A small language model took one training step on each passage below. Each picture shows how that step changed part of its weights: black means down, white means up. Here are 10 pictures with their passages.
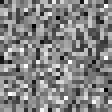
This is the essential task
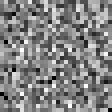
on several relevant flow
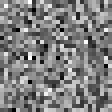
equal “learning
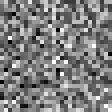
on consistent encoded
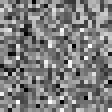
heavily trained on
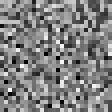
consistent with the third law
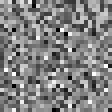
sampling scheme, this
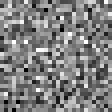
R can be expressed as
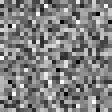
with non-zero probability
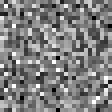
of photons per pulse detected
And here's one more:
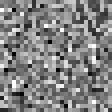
type of their sources.
